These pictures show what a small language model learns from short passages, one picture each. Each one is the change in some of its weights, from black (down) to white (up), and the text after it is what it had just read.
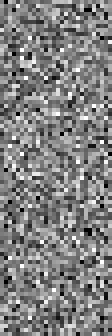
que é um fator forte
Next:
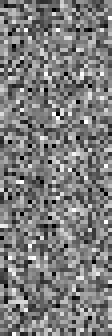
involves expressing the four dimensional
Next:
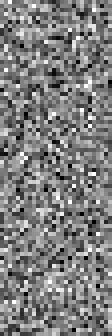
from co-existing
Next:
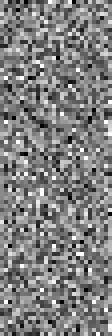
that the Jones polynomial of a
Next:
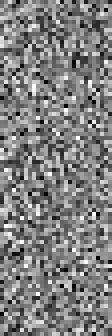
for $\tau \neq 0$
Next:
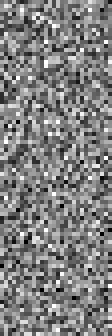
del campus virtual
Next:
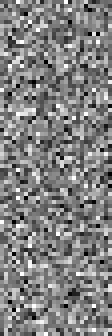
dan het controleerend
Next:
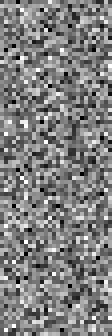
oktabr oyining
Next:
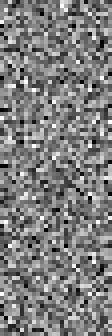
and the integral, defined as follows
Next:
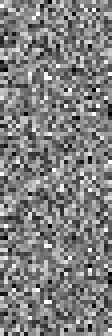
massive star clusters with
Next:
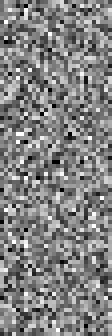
approach, a brachial
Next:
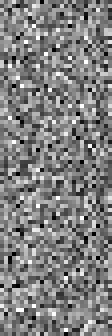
If $\s$ is a section
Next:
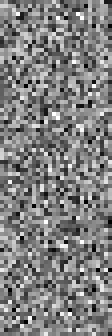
identify offenses but also
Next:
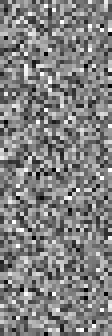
stellar fundamental properties (Mass,
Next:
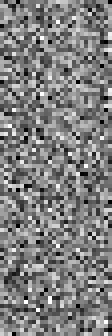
for the van der Waals
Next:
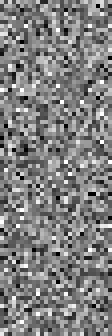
(\rm Spectra)
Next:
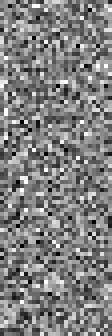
for a packed word
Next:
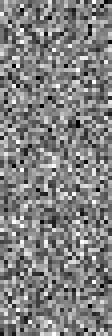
inter and intra GH and
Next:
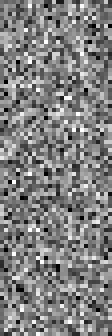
belum dipahaminya
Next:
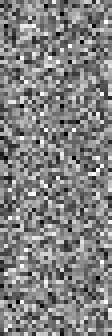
oynasi paydo
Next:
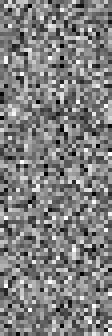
modifying \sirev\
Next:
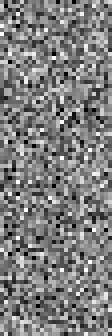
to what has been done in the
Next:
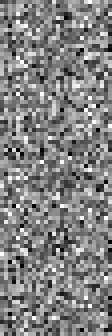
// Open Herald
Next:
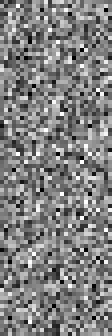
Suppose that $\bar r<
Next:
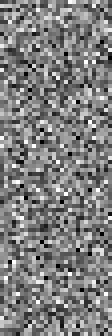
are performed during the experiment.
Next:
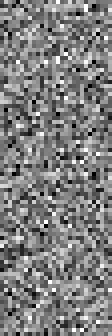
Let $\nabla$ be the
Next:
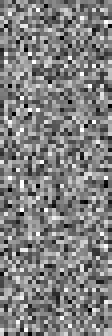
el hallado en el
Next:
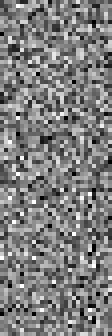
of state parameter not equal to
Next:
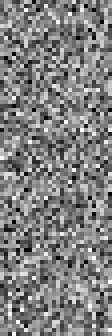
accidental degeneracy due
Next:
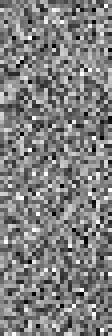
systematic errors. There is an additional
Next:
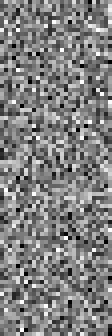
son emitidos a la
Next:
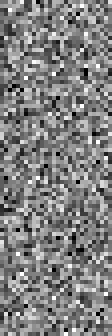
assumption that $\overline D$ is
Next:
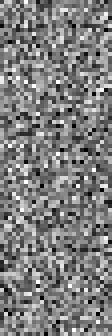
follows we will call $\Delta$
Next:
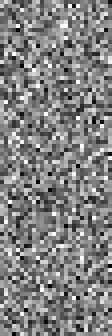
computationally prohibitive.
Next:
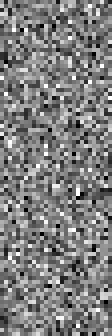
$r$-disjoint and is
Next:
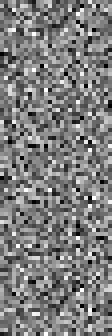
any other as far as initial conditions
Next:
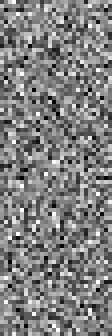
type process, generated by SDE
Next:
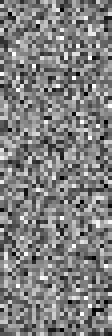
non esiste una categoria
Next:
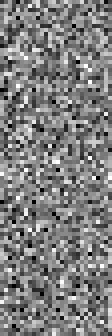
of the model with bilinear
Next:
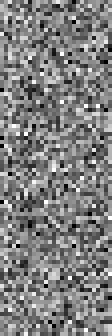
to [M1, Corollary
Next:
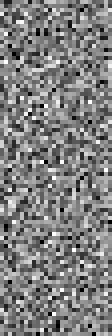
o desenvolvimento de atividades
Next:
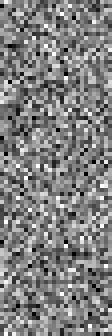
da nomenclatura com
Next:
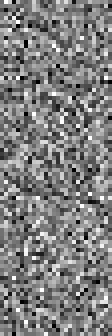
system. As illustrated in
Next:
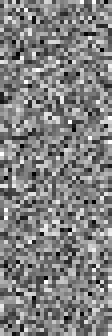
o risco de hot
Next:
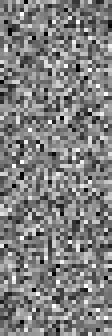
simple $p$-adic group and
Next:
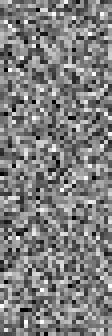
Appendix A. A similar definition is
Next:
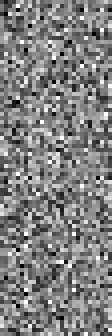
restrict to hyperbolic
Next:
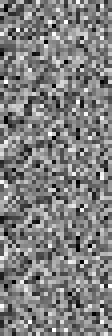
харакалари ёки
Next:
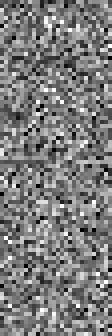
Fig.3(a) shows
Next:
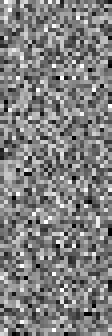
of averaged instrumental
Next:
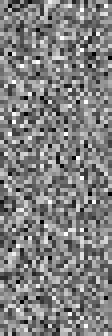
opine that for a wide
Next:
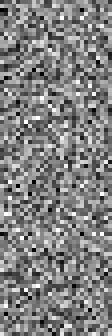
invoked for negative energy
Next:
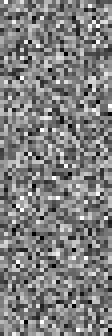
pixel position of the
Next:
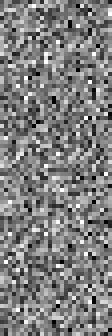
a notable restriction. There are
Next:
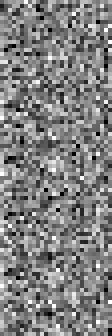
madaniy markazlar,
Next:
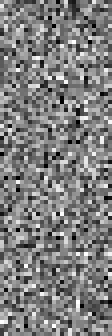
experiment, whereas $f$ and
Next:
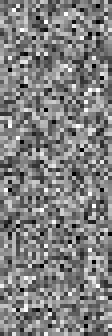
According to our criteria, we
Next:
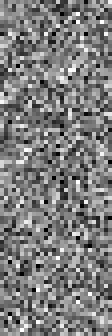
свойство (К),
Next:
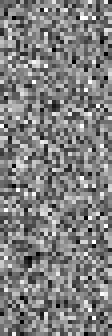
now consider M-theory to
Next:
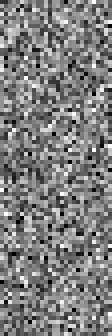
We have used the fact that
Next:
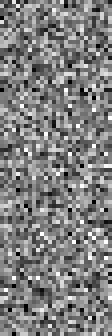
not true. Taking the
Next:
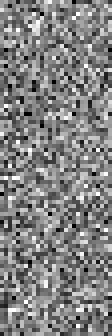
almost free, so that the quotient
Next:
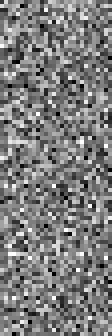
current is generated by the spin
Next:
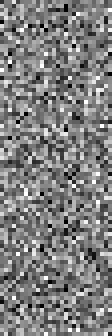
which was to be shown.
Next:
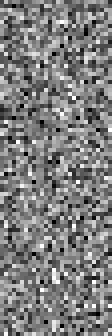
\end{figure} Here the
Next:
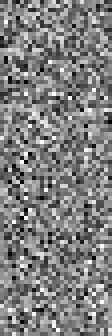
of our estimation approach. Section
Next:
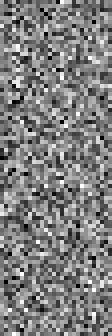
neglect all noise sources and set
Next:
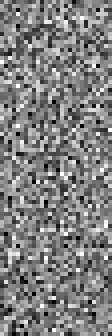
here, along with the absolute value
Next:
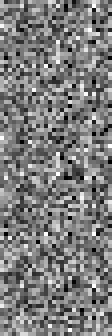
have not been able to calculate the
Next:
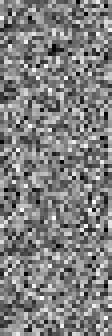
de Custo Estimado
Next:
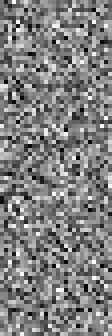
which the effectiveness of
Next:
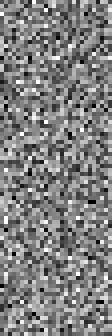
a uma nova corrida
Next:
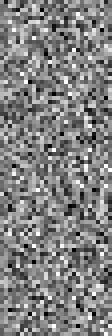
models. By evaluating both change
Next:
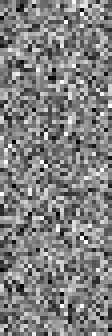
partir da participação
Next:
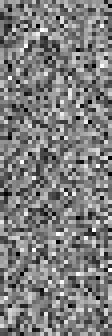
the densest planets known
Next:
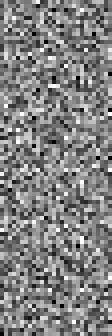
inson” darajasiga
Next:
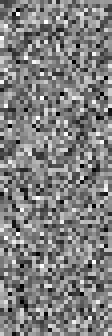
them in a three-dimensional
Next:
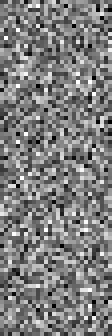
of an axial-vector
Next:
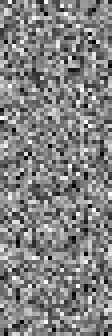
proper description of dynamical screening
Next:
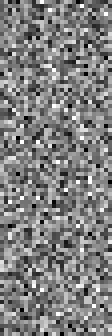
Perú, etc.), así
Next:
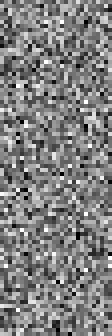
inequality, until it is no longer
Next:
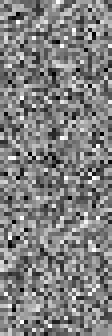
Fortunately, such extra
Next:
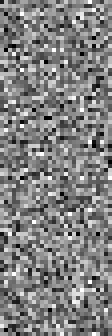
tilini o'zlashtirish
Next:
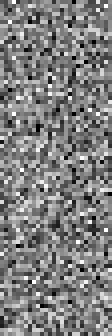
1/4$. In view of
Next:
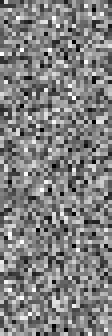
\end{enumerate} Then
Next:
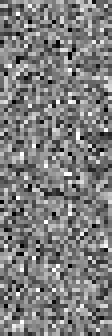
$xxz$ model in zero
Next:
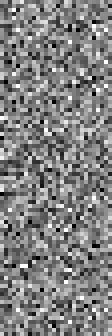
potential terms that modify the
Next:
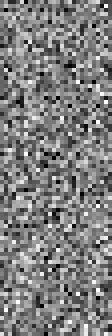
show that if $P$ is
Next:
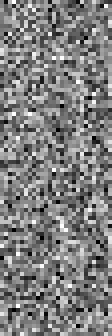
fair to note that the cosmological
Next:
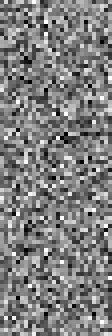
nucleosynthesis of
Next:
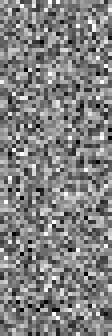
Id Purwarupa
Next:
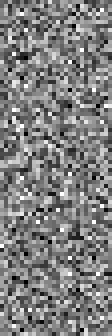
inquisitive and the
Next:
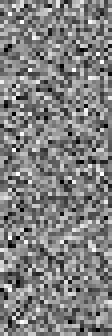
Filiz Ersöz
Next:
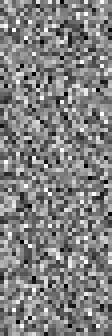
un currículo con
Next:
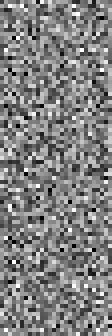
Kano – Nigeria
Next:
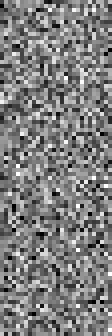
memory loss corrected values of the
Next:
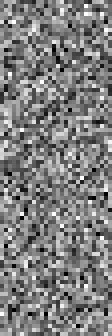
\Re$, then the formula in
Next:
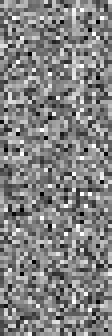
va pestitsidlar bilan
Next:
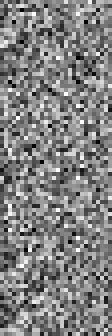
va pirovardida
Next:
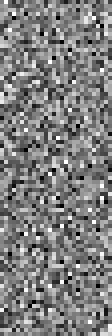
\vskip 0.2in
